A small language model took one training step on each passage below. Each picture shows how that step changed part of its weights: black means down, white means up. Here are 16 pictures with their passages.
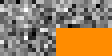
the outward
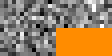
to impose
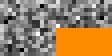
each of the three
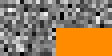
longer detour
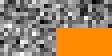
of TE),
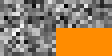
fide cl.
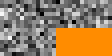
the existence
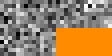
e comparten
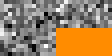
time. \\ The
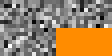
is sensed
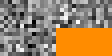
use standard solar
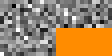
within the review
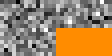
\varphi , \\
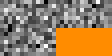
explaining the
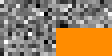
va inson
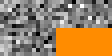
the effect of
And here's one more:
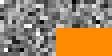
frequency of
